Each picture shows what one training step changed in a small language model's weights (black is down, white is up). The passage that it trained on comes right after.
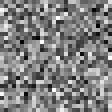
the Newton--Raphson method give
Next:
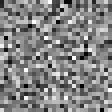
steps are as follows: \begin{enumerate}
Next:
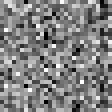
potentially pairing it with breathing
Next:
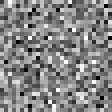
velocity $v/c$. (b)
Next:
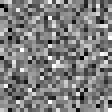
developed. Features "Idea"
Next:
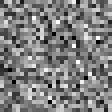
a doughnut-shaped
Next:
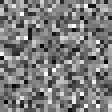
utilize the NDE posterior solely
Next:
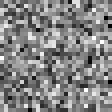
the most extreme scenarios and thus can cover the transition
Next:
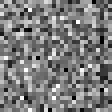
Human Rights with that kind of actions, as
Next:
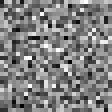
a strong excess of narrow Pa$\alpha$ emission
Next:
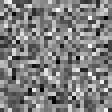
of data we see a clear excess of power
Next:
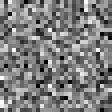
| Description (unit measure) |
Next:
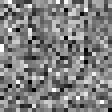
of which are extended. No point--like core
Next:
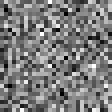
not show any depression. Elemental analysis
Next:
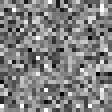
determines what alignment means. The empirical contribution
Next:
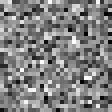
43% audio and video interruption and
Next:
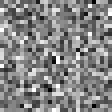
the noncommutative gauge theory with arbitrary
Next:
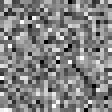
1-2 keV band at the position of
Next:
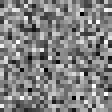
support dynamic pricing, which is directly related to
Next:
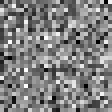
that an adjacent CI-octamer
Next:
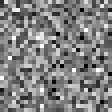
for its delicious and nutritious
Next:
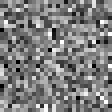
all attributes to a common scale, facilitating comparison
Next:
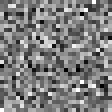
points, with lhs showing highest hunger
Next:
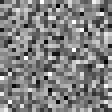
same time, in accordance with the
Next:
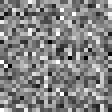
conduction bands for the lowest energy transitions and the
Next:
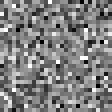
protocol that does not assure the successful transmission of
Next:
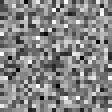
technologies in teaching special subjects. Educational methodical
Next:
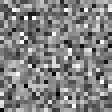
and a cytosolic domain formed by an
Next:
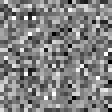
and musical instruments are commonly used in visual
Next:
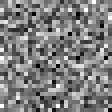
audio speed control and choice of bot
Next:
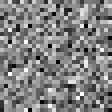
functions for (fermions)~bosons.
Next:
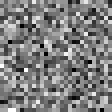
understanding plagiarism's broad concept.
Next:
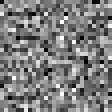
species circulating in these countries, the introduction
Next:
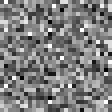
"A cloud in every garage,"
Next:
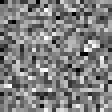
daily dose of syrup therefore consisted the
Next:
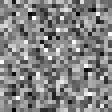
habla en el idioma
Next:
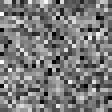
55.7% - Dependent variable
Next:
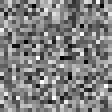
Fingerprint Module stores the initial
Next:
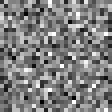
(SDPs). The proposed methods are applicable
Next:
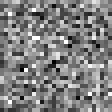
stalks. One then considers the
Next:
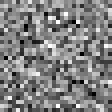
same solvent medium. Thus, the washing
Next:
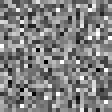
free from Walker breakdown [9]
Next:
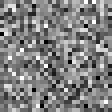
temperature kept at 350 °C. The
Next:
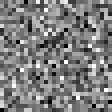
very good performance and disturbance rejection.
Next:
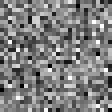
be classified as a forgery. A coin
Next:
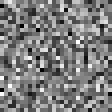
due to arrested development. The tree,
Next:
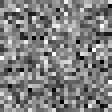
one of anchoring: The TASC
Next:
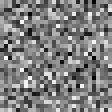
al. (2005), where the authors find a
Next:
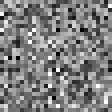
changing influence in global standard-setting. This
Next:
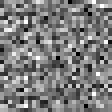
time on the boar sperm quality.
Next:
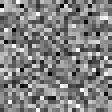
2e & 2f. One obvious variation in
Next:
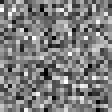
sports. 4.2 Local media The local
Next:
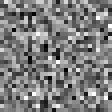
road, district roads and rural and other
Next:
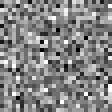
is the strongest competitor for the
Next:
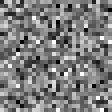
aquire a $B$-dependence,
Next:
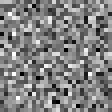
beautiful but also dangerous
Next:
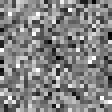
where $nJ_Q^e$ is
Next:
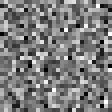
anyone else interested in online learning,
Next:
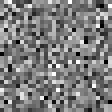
of the emulator in parameter constraints through
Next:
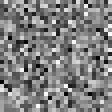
resources of many-core architectures, without having
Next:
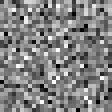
= sequent depth of the jump ρ
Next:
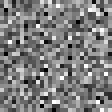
\Gamma^{W}$ coming from the vertical
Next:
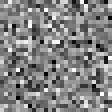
measurement setup of Fig.~1. The first type
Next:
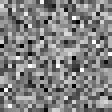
isolated pentagon. It is noted
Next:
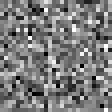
Supplies (UPS), which come into play
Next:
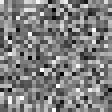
of gender based quarters and the
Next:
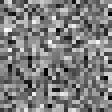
Indian manufacturing, i.e. those
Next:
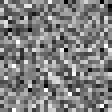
in turn will lead to an increase in international
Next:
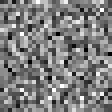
3 profiles, as shown in the diagram, and
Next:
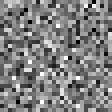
has a 2k $\times$ 2k
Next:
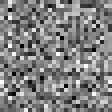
region. \section{Nonparametric density
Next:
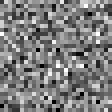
cleft in the spongy bone of
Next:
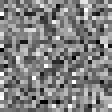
application's wisdom. In general cases,
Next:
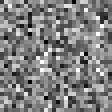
osmotic pressure for controlled delivery of active
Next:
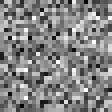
a Zeeman field pointing in the
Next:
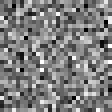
introduce new variables $a, b, a'$
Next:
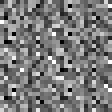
STOCK EXCHANGE
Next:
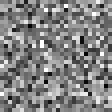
acoustic and elastic isotropic case, we use
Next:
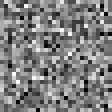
perceptual loss, which has been proved
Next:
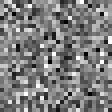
of acoustic shadows, the authors
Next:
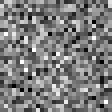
vapor generated in each one. It results
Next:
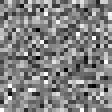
Conversely, increasing the magnitude of the exchange
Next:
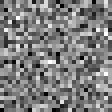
pain outcomes was smaller (18% vs.
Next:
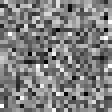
could be interpreted to mean that the interactions themselves
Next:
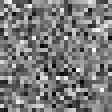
of local markets - schemes to increase income
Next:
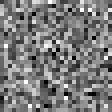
basic, fundamental components of social life. The study
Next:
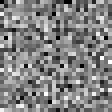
Here are the results: \begin{center}
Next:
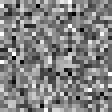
nuclear transitions of ^{95,97}Mo
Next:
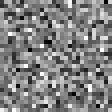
a marker of epileptic
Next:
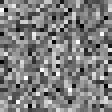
modified to tune the PID controller.
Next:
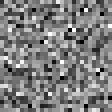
phonology, morphology and syntax
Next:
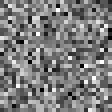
be requested again from the receiving computer.
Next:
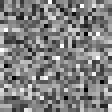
& leadership vision, along with workforce national
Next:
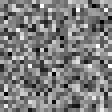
focus on economic issues rather than ESG
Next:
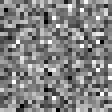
analog filtering at the RF front-end or
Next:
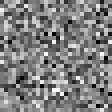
this article, the importance of the species belonging
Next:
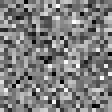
each fiber $E_b\subset Z$
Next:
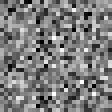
label. The frequencies $\omega_s({\bf
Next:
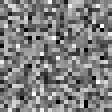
by the balance of behavioral roles they perform
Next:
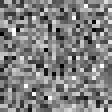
a router installed outdoors on
